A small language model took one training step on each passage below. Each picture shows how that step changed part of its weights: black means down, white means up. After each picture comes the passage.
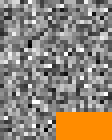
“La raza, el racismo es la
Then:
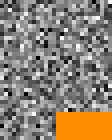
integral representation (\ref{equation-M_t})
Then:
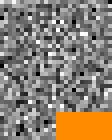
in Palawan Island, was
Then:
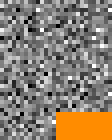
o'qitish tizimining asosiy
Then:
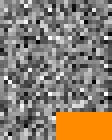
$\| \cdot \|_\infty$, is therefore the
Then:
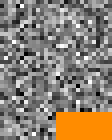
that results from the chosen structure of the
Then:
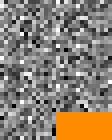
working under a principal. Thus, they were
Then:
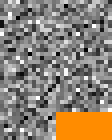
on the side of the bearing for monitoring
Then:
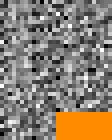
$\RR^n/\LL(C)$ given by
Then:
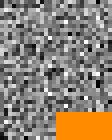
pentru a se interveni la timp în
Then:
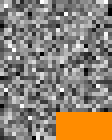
faoliyati, sun'iy intellekt
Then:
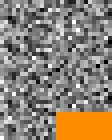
предусмотрено и
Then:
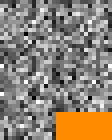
Corporativa. Tecnologias como
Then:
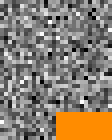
value among students who seek additional classes
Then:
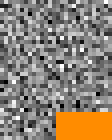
términos irreconciliables.
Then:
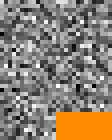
independent, so that formula \eqref{pD} holds
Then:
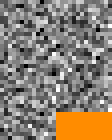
new computing paradigm where the performance is through
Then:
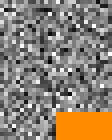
energy between the machine and the working
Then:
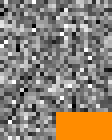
of applying pre-therapeutic techniques
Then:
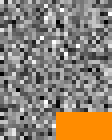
\mc semirings and thus they embed in
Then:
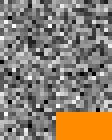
и др. SURGICAL
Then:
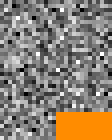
this means that students with all types of disabilities and
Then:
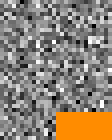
predict climate beyond maybe a
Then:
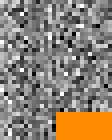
bu o'quvchilarga nisbatan
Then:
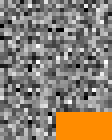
voz kecha olishga bo'lgan
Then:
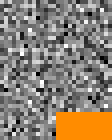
desirable, which needs to be supported and
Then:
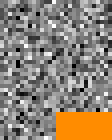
a matrix (order 2 tensor) of inner
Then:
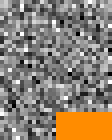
an integer $n\geq 0$. We note that the
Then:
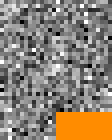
Although the identities of the killers
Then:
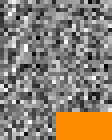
of $T(x)$, the new special function, using
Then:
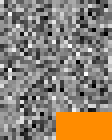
and under certain conditions the metric descends and the
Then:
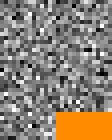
by way of subtle logical discernment)
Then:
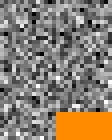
гуруҳининг дастури
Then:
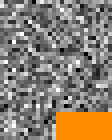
added. In this way, the meaning is
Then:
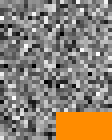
mean approach. Their findings indicate that customer
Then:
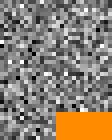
this paper Freedman points out that > "one
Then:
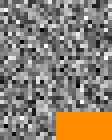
feedback posted to Blogs,
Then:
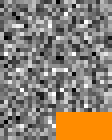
of Kigelia Africana in $\Delta
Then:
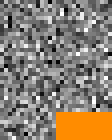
establishes asymptotics of type
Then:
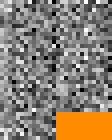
mestrado e/ou doutorado
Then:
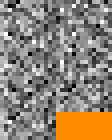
نقل المفاهيم
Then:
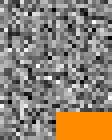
взаимодействует с базой
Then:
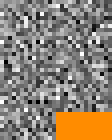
muz qoyasiga o'xshatadi
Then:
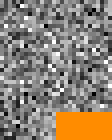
[3]. Migration, unnecessary
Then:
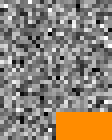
is the image of some facet of the sail.
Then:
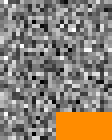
para a formação continuada dos docentes
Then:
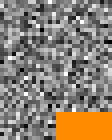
structure (in the form of a lattice), is
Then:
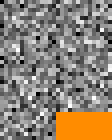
Dune habitat Nantucket
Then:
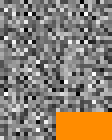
g g ⁻¹ dw) β
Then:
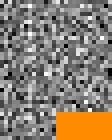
services: problems and future directions, Journal of
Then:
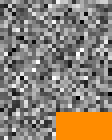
results are obtained by using a fully convolutional
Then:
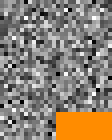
If $G$ is a vertex-transitive
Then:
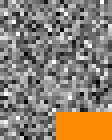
to the symplectic case. Furthermore,
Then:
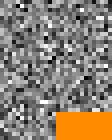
yet after 887 seconds (79 parameters
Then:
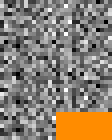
Score; RIPASA score;
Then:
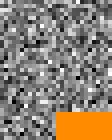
covariance value $R$ is set to
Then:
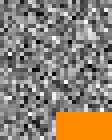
we identify $\Lambda$ with $\Z^b$
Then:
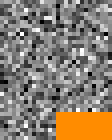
As was done in moisture content
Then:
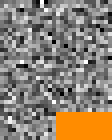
эмас. Бунда кредиторлар
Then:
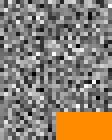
protein and supporting livelihoods,
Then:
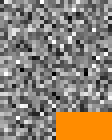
Output in the Translators'
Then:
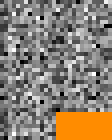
cărților”, Clubul de
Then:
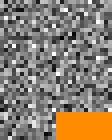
a dual-axis graph. Adding to
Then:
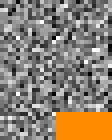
implement but relies heavily on viewers'
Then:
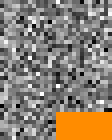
Mykérinos en fonction
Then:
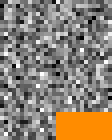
source of the data. This can include older
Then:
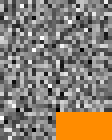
os demais princípios e
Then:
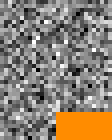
larger than $2N$, with $N$ the
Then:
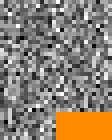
months tend to have less rainfall,
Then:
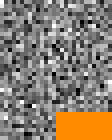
also facing challenges from technological innovation such
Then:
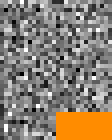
composite cartilage tympanoplasty in
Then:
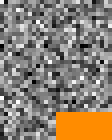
in their own way? Pupil
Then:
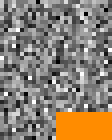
\end{align} for some energy functional
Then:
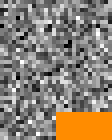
дельте реки Амударьи
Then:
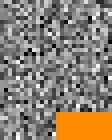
It is a severe heart attack that
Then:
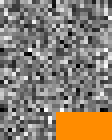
e.g., within road traffic applications.
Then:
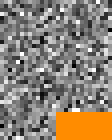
during the course of the study. The
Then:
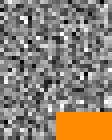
of bank deposits from previous years. But on
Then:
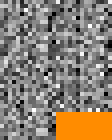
qismiga aylanmoqda.
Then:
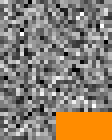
that $\mathrm{Idl}(A)$ is an
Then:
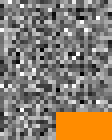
latency, and improve resource utilization in
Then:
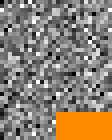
tamaño no no Dummies
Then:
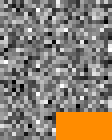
ifodalashimiz mumkin.
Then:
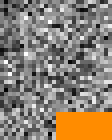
4. The dispersion of a typical
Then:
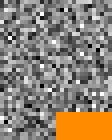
introduced in Forest-steppe zone
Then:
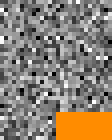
qualitativo de Goethe não
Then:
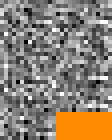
предметов спора, что
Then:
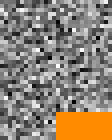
\le n}$}, and cocyclic operators
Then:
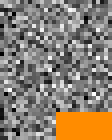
Literature 1. Pratiksha
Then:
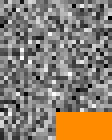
Issues emanating from the home environment that
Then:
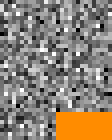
effects strongly linked to land
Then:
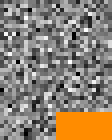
methodologies of wet-cupping therapy
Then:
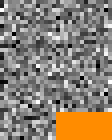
Dhruvi R., ²Chauhan
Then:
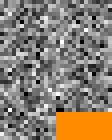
taken over the set of times $t$ at which
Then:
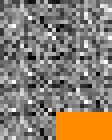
NO ENSINO DE
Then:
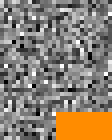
\quad V = \begin{pmatrix}
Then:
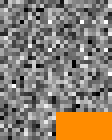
limit under standard assumptions of differentiability and
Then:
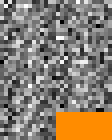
research grants, data, publications,
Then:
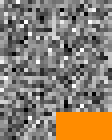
parameters in the integrals using Mathematica by
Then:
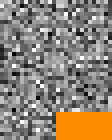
Foydalanilgan adabiyotlar:
